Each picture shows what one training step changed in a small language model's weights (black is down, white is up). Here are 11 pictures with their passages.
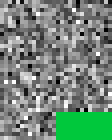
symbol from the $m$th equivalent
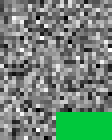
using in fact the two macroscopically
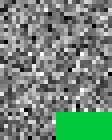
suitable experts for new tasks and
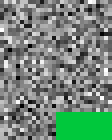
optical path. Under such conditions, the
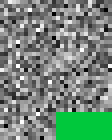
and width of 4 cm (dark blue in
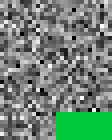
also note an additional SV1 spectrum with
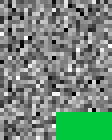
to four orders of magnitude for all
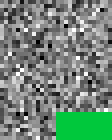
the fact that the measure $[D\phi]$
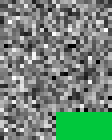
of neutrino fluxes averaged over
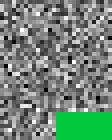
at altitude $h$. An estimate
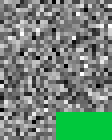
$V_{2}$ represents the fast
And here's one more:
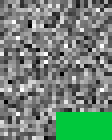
metastable state ($\mu <0$).
